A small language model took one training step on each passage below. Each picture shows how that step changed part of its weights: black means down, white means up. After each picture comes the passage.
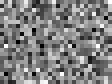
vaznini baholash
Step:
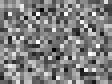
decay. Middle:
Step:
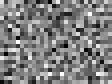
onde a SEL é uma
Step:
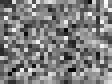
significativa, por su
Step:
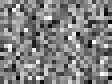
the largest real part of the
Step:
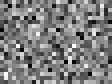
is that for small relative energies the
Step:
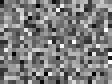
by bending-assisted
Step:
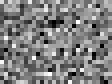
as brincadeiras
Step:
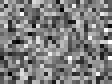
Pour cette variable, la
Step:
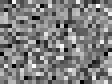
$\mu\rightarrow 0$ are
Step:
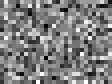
IR was observed by decreasing
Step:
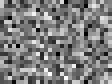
ha de valorarse el modo
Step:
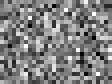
Pesquet, \newblock
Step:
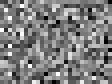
the T$_{\rm eff}$
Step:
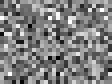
energy close to Fermi level that is
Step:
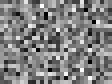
aholi turmush
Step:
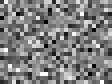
(Mon max, Mon
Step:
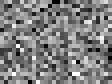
thus unclear how the different
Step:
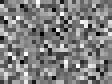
$A_D$ is small
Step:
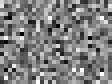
ad assumere un peso
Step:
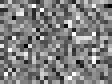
subspace outside some event of small
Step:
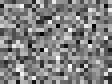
\text{ Signal
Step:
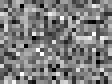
functions of the $X$
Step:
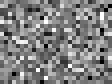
Furthermore, adaptive schemes
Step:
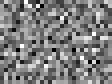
consequence of the continuity of the effective
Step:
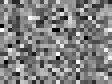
\ed This means that for any
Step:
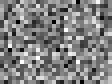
However, the method proposed in that
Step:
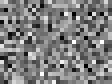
consistent with observations. It is also
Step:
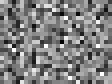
cérebro está mais
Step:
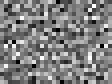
preserving the democratic
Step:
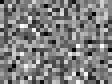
workbook available as part of the
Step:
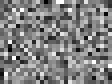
point is this: For a
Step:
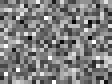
by using the following contractive
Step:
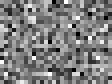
as they cross the slit
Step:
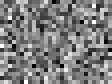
the height of~$\ph$. This
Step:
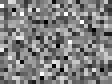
itemi: 1.
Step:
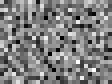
attention to the sociotechnical
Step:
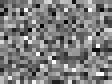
(b) radial velocities
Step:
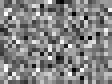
una institución dedicada
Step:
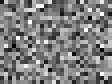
of neutrinos from dark matter
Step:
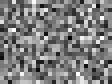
precision and mean recall of each
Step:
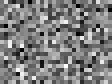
\right) + \Phi'
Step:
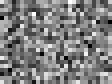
do PAC, até o
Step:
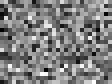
(i) a method for
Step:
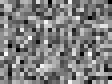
the solitary waves are
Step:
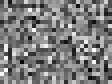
we have the rate of convergence of
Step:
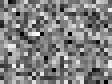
Incorporating both asymptotic
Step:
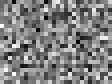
mahalla hayotidagi
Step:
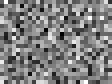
\end{lemma} We apply
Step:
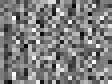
professional speech.*
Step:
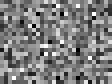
in MISO region.
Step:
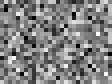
\\ \noalign{\smallskip}
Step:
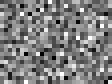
$\tau_b$ than in
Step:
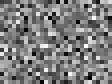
and efficient solution for modern
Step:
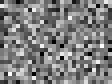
constructive definition of the DP
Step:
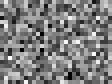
results in the Born's
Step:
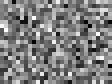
messages sent by terminal
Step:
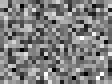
of lines in $V$, then
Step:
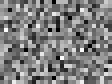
the parent distribution of a given
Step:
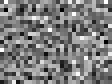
of certain functional equations (see
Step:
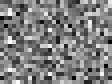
may deviate significantly from the
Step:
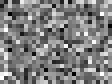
como un componente esencial
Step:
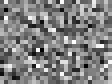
(ii), which is certainly
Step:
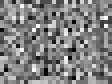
барои дохил
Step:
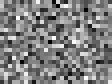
$A$-space is a
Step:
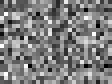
is of interest if it can be
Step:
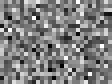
the Yang--Mills
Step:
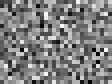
cujo significado comum é
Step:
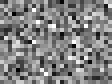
\textbf{Author information}\\
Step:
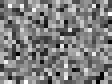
consider $\CZ_x$
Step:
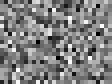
wavelength matches well with the
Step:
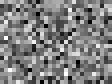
about Italy's absence from
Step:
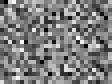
рр (тис.
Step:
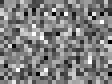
minutes. The seeing was
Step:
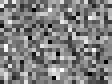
is an ideal of $R$,
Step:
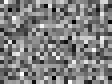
within the current scope of this
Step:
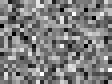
unitial}. If $\mathcal
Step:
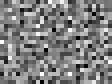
loyqa suvlarni
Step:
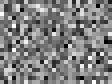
rectangle was tested both
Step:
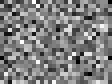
here, how gauge fields are put
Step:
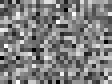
a complete list of complex structures on
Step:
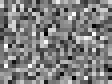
subgroup of the Pauli group
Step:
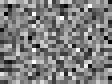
начали проявляться
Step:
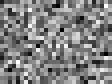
\section*{Declaration of
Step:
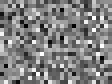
konsep dan perasaan
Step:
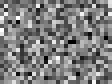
From ID Ising model,
